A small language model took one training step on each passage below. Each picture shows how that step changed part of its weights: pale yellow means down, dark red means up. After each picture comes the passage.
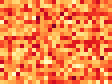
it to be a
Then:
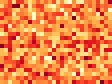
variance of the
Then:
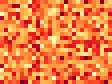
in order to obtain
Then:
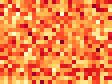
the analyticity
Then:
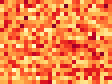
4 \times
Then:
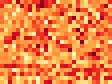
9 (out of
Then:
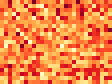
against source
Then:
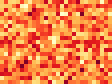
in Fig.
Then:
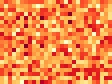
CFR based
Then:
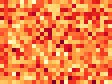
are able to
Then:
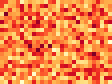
(one per
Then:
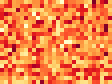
a clue as
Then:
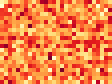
which allows for
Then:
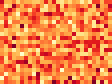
Note that to
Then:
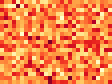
and Bob
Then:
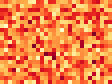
by the coupling time
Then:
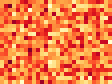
site of the
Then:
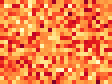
correspond to positions
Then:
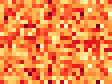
of all we
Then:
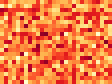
discussed in
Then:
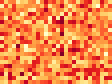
modulation is a
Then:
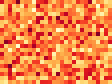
slot elements
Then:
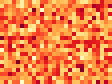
provide functionality for
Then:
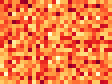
on quite
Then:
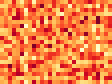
comes from
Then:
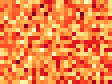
The line shows the
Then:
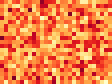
comparability by
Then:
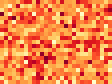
the outer
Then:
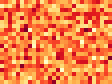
obtained with a
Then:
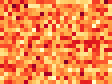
The presently
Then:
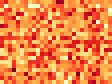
J$ coupled
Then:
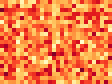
show that the
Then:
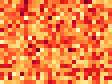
same. First
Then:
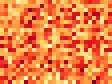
grains, and
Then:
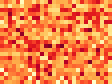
need the notation
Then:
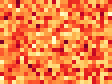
and drive
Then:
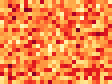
scenario and
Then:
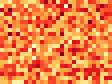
is (see,
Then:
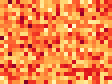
In performing the
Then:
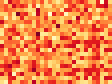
very short spin
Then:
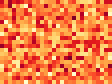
various complex
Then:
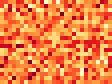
spectra using two
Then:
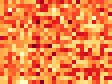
pixels in
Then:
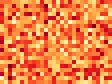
or stagnation
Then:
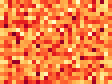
= -\Delta
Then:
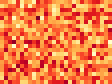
of this, the
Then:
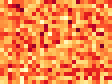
West. The
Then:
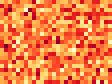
say that if
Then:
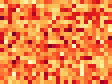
variation of
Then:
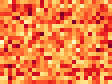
efforts have
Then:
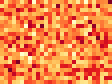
indices of the
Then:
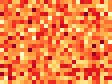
real bond is
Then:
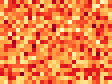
its profile is
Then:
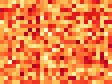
after applying
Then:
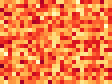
as in our main
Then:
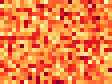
supported by the
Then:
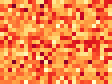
the average number of
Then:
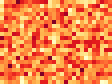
line survey
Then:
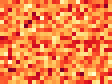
from the decay
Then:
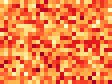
the sum of these
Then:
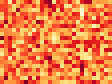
study, we
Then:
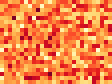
\), corresponding to
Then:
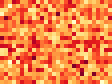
background spacetime
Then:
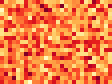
exponent which
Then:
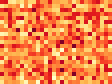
be small compared
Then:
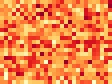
the absence of
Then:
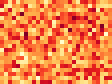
2$ and
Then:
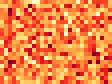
An extra
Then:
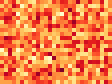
so that the
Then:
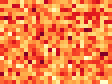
density approximation is
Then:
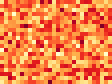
systematic errors
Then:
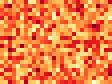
look at the
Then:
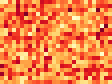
factor of 2.
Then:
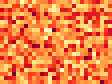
spectrum and the
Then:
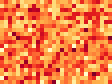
high due to light
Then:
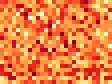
new calcium
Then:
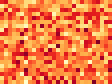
the periodic
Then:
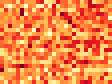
The APS
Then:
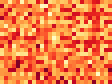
of the sigma
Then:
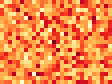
\caption{ The
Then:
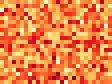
are Fermion
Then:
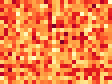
measurements show that
